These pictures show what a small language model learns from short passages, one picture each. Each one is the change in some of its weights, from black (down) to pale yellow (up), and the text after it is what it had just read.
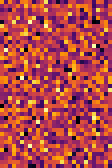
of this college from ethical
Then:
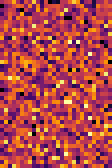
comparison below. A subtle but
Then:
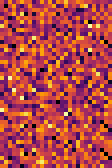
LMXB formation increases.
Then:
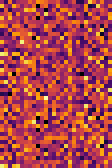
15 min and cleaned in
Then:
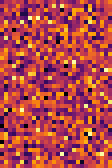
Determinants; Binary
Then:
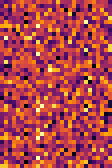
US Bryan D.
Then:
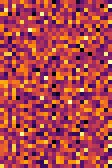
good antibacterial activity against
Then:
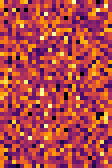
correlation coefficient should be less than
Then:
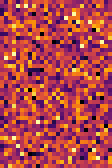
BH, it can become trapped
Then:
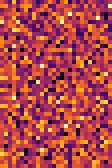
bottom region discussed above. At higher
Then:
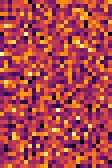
show higher perceived stress for those
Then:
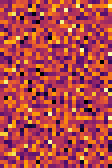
maternal parity and
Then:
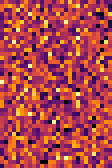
$\Delta(t)$, respectively.
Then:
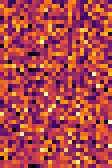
dropped terms are small compared to
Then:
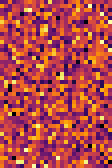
part involving the EH and the
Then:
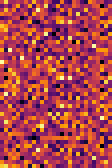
worldwide. However, studies are
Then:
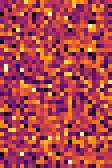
FGM thrives include
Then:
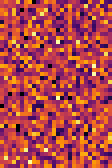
data in our scenario resulting from
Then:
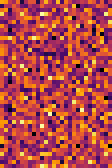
Thus the length of the trajectory
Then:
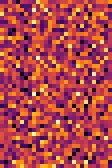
For the purpose of this analysis,
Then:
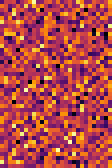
personal or confidential data.
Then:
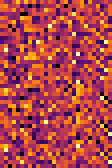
The Mn-$R$
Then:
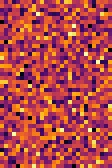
conditions“ table in the
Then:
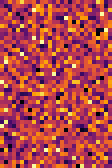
interpretation would be that the selective
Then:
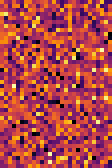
been widely used in aircraft
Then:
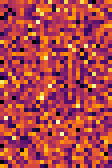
the most relevant chunks are
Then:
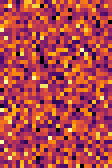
the most common is atresia
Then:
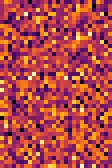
from the Functional Safety
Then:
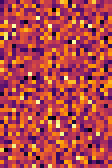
batch study. Prior
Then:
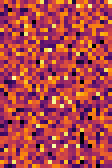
by the spiral density wave in
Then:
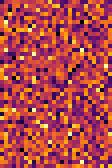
patient comfort and overall
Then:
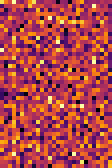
multi performance machining characteristics.
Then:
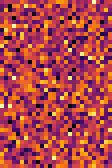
braid word. In the
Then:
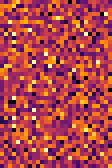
to introduce rhythm
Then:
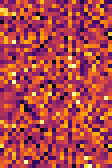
maturity model does not provide any
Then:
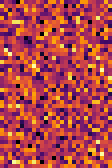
way. In particular, in the
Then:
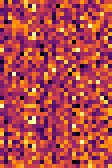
sluggish, with the
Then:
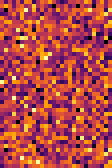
the strongly convex nature of
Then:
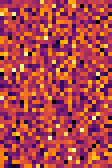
current reactor design will be
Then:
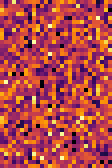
not solely a result of
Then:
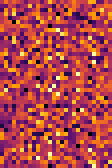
is work [34]. The authors
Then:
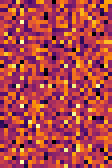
THE MANAGEMENT
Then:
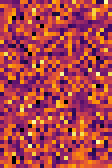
suggest that this is not necessarily
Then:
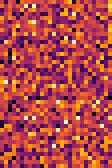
cognitive function, including memory,
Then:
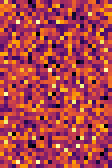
is attributed to the higher delivery
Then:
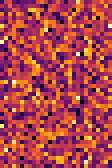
in various other countries; the first
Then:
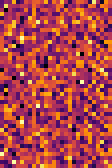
consider the Cepheid
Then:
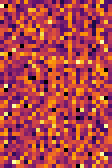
which corresponds to the dispersion relation in
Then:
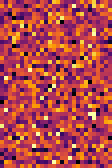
\langle \mathcal{T}
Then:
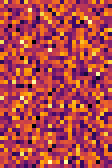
a very large magnetic susceptibility
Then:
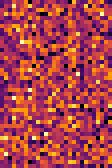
th lactation month-year
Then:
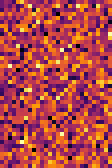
cm) minimized crowding
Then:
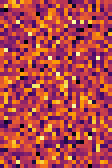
G.~W. Stewart
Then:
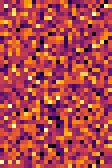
is no express mention of it.
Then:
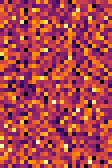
Article **REVIEW
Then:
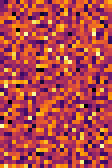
recognition, biometric identification,
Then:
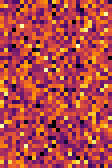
warming. The main negative
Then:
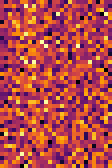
of higher rank WF, already
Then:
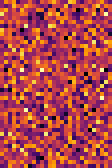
phonetic transcriptions.
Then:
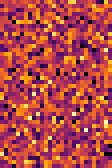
are insensitive to the choice
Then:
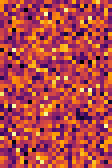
the AFQ phase II in
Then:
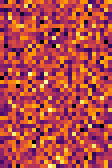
of the tibia, and
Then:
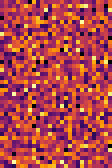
a critical value known as the
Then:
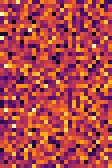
see three main levers to prevent
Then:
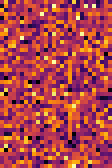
models are sectorial and therefore even
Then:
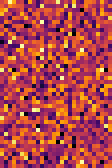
z_{\mu \setminus
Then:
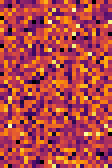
and their resistances are added
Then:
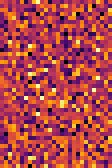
of programming tools and languages were
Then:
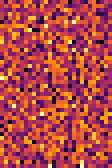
of the material and its effect on
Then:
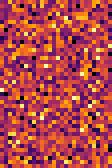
cocoa, which has a
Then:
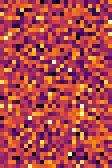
concentration for aquatic ecosystem.
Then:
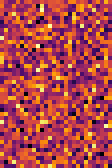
overall structure of the code is illustrated
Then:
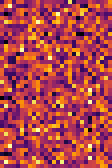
The projected PIXIE
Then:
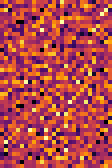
pattern of the sclera on
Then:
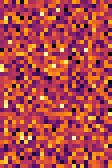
of pure nucleon dynamics (no
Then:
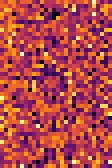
Emollience is provided to
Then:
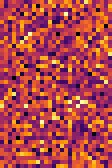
availability is sufficient, leading to increased
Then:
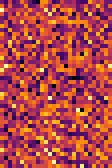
and the green one represents the difference
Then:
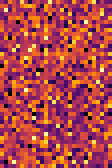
fungi species from the
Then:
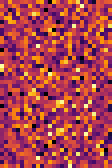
2 seconds in a uniform bias
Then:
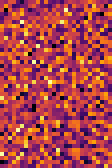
light absorption spectra of a mice
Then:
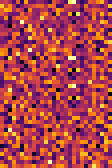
$b=0$ and an
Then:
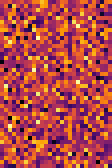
and technology into regional emergency operations
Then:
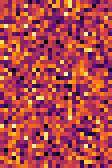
mixture was just alkaline to
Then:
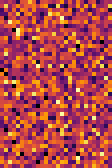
I understand. So. So what
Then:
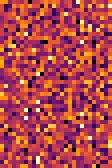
cylinder is stress-free,
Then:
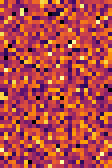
timeout; communication-stack
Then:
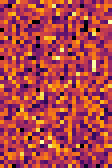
structure is deposited on a
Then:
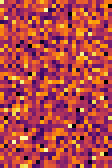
expected from the moment estimation. In
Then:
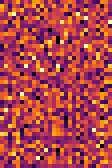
real world data sets and validated
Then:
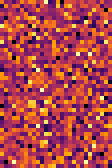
live by the Word of the
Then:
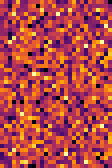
representation of) events is not
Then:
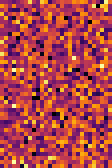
be used to determinate the boundary
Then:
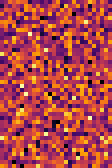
2013). Claiming that
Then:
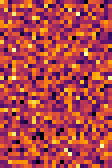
presented in this paper. In the
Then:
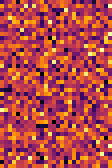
concepts of value, tracing
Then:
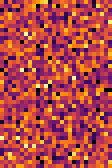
sprayed on, or introduced
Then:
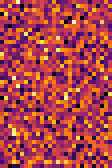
the waveform for each binary can
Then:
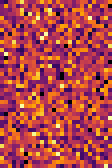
study, SB received personal
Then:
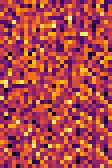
that the charges accumulate
